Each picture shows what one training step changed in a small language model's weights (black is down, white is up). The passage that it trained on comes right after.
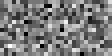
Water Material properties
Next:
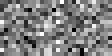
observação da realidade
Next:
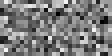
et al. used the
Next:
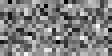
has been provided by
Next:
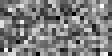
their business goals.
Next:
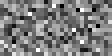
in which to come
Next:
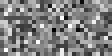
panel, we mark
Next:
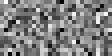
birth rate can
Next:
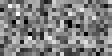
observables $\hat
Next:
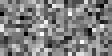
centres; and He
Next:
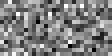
properties. Then,
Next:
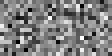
vér soha
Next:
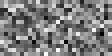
the short period systems
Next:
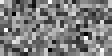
Disorders by
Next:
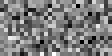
Maya Sari
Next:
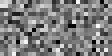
things which the students
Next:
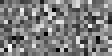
- Setting new
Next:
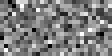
from different bodily
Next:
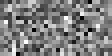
minimum for which we
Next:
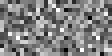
through computational analysis and
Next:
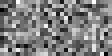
determine the causes
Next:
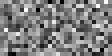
safe approach in
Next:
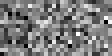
te crediteeren
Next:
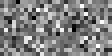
content together with
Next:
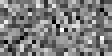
of a scientific
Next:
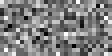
ground state bands in
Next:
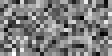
kHz. This
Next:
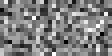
with inverses being
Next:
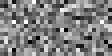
os empregados
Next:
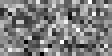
the presence of an external
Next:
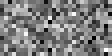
dos países
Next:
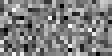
de una emergente
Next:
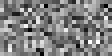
können sich
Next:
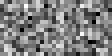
factors for European
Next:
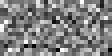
of positioning of the
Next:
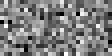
local cache for
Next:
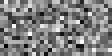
figuras, na
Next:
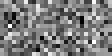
signaling mechanism to
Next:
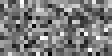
the photospheric
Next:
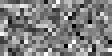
operations that are
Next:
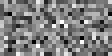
with alternatives
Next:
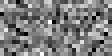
included during the study
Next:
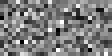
it is recommended to
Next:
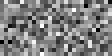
shift along the
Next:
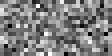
specific wavelength
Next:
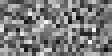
by the application of a
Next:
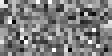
Many of the stars
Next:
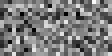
EU countries, with
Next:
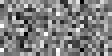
они делают
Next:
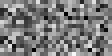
the fact that a
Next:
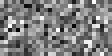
smoothing models
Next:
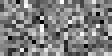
direction of prayer
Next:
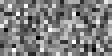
respectively. This method can
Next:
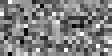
label a small test
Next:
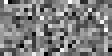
highest number of
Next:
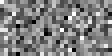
that are likely to
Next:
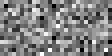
va metodikalarni
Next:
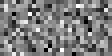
we demonstrated that
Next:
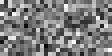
power distribution systems are the
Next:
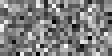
of motion for
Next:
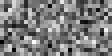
Data on the
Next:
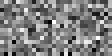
Obesity and
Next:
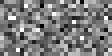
daha az
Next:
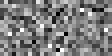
to the formation of
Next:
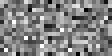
que supuso
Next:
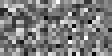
the one that maximizes
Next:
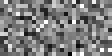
as shown in the
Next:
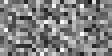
as follows: in
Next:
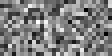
em um *Ground
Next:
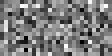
we discuss the generalization
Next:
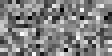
status. -
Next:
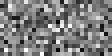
Thus, we can
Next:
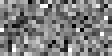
purity levels, while
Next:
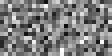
: 1 in all the
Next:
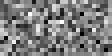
\ee of the
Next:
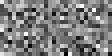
начать все
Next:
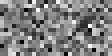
15 and $\infty$
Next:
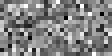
models, including the
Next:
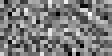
That is by the
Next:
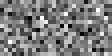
after the Big
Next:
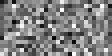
simvollar bilan
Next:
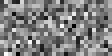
jump over
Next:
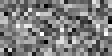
to support historically
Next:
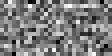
participation in the
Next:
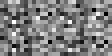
HOW TO
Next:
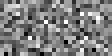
electrical measurements on
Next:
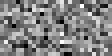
authors thank
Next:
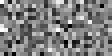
на себе
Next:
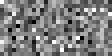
that presents evidence
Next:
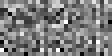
the professional training of
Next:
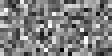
reliable surface
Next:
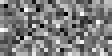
which come from different
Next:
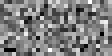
directly affects classification and
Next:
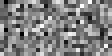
consists of 75
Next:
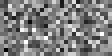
We experimentally demonstrate
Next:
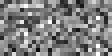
approach comes with
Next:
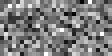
orbital separations from the
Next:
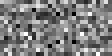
die vielleicht
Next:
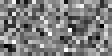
lower column density material between
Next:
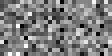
terpositive state of
